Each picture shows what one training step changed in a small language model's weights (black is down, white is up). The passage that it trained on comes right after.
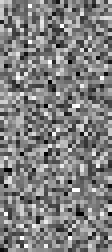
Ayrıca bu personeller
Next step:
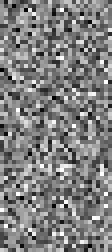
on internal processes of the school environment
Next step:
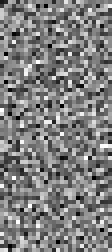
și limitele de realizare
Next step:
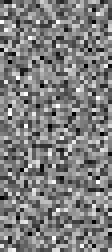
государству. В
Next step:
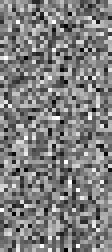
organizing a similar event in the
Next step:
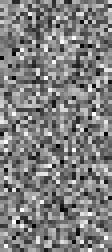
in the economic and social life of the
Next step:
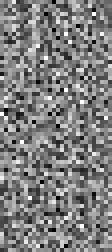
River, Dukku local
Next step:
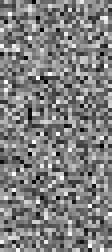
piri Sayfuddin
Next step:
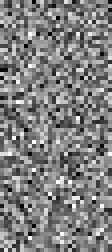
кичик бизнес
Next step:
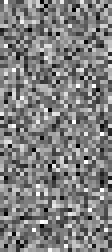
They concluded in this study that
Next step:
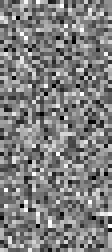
a conflict with Russia, it will
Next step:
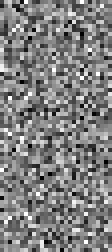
1 дан юқори бўлиши
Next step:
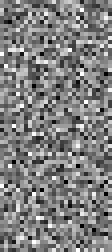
Respublikasi Ekologiya
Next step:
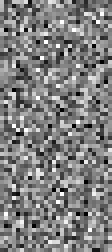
voor Nederland nieuwe
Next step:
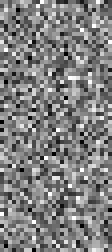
ijtimoiy guruhlarda
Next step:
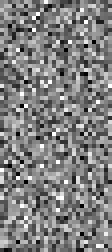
Malaysia with low levels of
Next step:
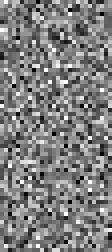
fake account, detecting their
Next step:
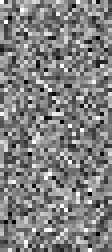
Women, Karbala, Iraq
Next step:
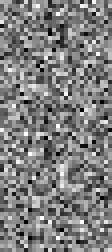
VA TIBBIYOT
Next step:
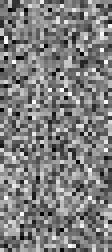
on supply chain management. But the
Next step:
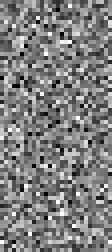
hakkında bilinçlendirme
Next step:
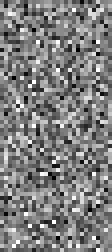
dengan Pasal 39 PP Nomor
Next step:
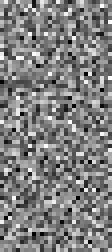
ettirgan. 1909-yildan
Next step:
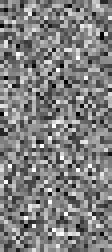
given in addition nicotine
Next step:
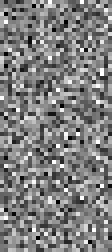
nuevo adulto (Clara
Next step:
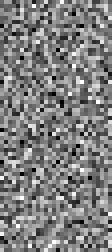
treatment of nanorobots. The
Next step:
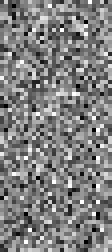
the graph, and edges interconnect all
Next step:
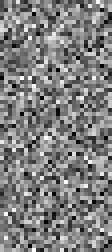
channel, see Fig. 1. The
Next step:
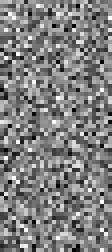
ўтди. Бойсун маданий
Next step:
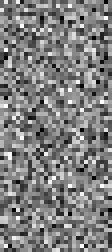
para agregar oxígeno.
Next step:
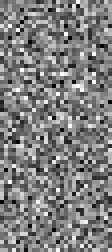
dinâmicas territoriais
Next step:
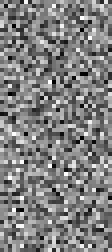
protocol. 3.1. The
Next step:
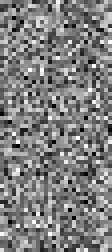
mass index(BMI)and
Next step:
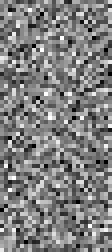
principal que se plantea es el de
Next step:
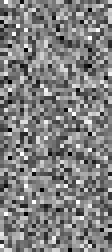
в преподавании
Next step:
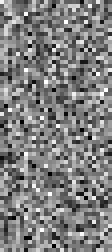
*Jurnal CDK,*
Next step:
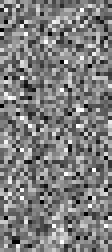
integratsiya qilinmoqda.
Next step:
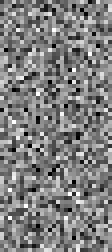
situation has discouraged many
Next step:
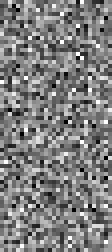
va kitobxonlik madaniyatini
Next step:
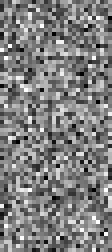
senden sie per E-Mail an den
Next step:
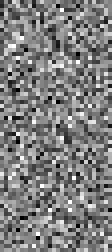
transmite valoarea educației
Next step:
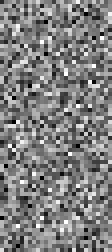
services The second technical session was
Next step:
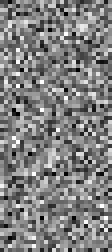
sorting. It is important to note that
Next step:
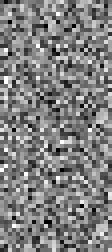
diversity Score (HDDS)
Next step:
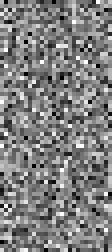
selection are represented by the INS.
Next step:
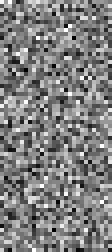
crypt depth and villus
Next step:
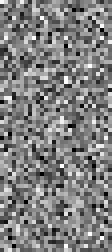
para a execução das obras no
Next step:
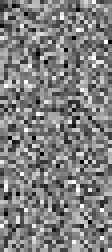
ciclo de retroalimentação
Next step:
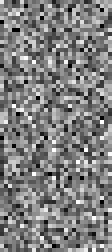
side of the coin we are seeing that
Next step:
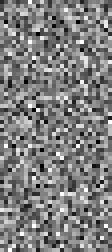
o'rta darajadagi stress
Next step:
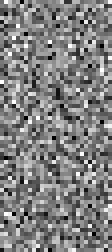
війни, людських
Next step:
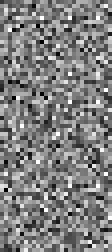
being recognized in the teaching
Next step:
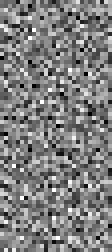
регулирования этих
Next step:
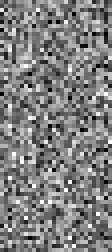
Lina Silveira (F6S)
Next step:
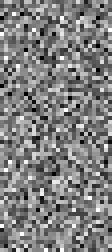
the owner often works for free),
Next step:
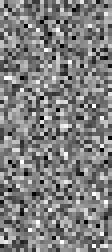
complying with security, speed, and
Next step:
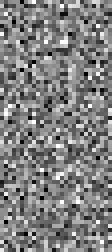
qilishni ko'rsatadigan va
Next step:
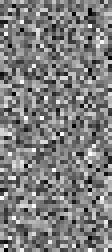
such as the approach of the doctor,
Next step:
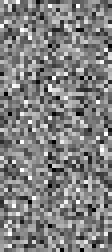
Linear programming problem
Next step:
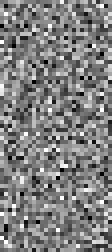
this paper reveals the ways in which
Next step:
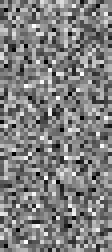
- Survey data indicates a declining
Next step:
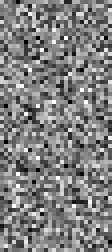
of the design is achieved by using
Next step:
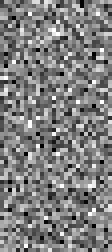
racista (Bhabha
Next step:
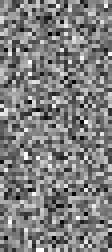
Table 1. Properties of CFRP
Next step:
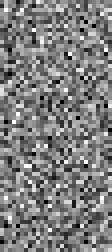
con 75,400 casos adicionales
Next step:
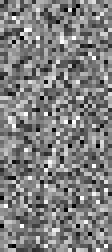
located in the upper lobe of the
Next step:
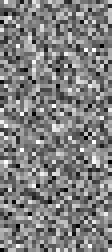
их получения [2].
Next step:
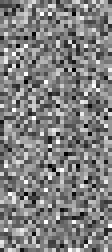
and the Psychosocial Theory of
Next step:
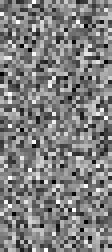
al., 2013) y los autores Almeida
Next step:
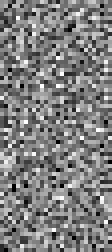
multi-actor approach-based
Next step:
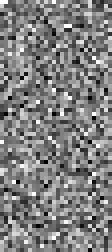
maximize the recovery of usable
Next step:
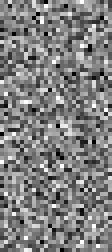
Diptera Linnaeus [true
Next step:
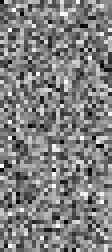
managing a collection of living
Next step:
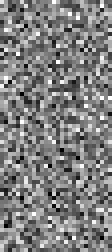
между сопротивлением
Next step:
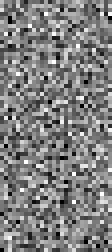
dalam meningkatkan kemampuan
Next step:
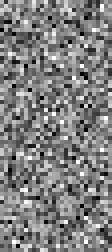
resource depletion, and pollution.
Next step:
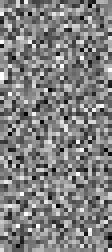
chemical sensors, molecular
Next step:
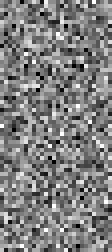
them by pressure, a gangrenous
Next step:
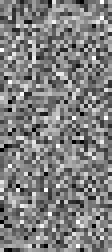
and after the anaerobic
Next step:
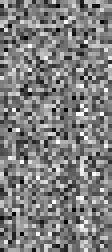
N., & Zamira, M.
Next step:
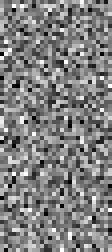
saltanat notinch, ya'ni
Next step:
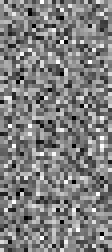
para cada tipo de proposta. A
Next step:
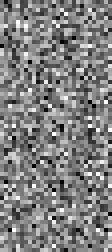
into the target language as well as
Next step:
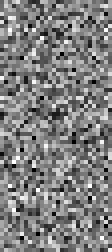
located in uterus.³
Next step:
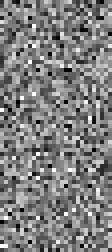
(1) kepala madrasah
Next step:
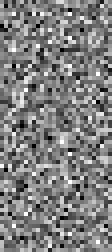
i konkretnych
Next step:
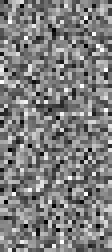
discussão conceitual e
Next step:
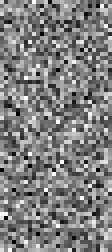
In addition, in the study of
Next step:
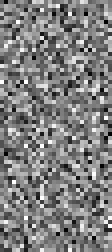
students, and researchers (presentation recording)
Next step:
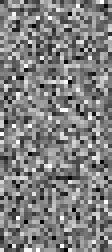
in free space. It is one of the main
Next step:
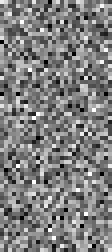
enabled it to shift decisively
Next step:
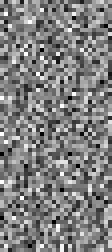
issues, unsustainable
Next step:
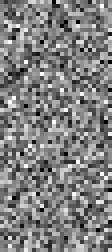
perform on their laptop – how
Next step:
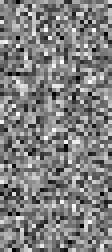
of a vacuum bag. The
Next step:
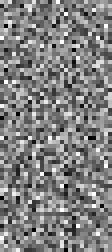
em pacientes diabéticos, é
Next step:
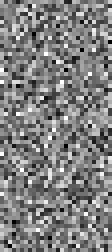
of mutual exchange. 3. The
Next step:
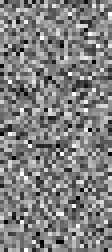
el tipo de contenido que
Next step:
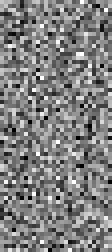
to Yoruba cultural ethics and
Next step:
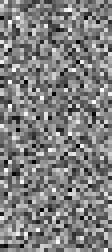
communautés, etc.), les
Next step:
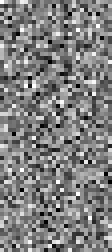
Impairments Both In Web And
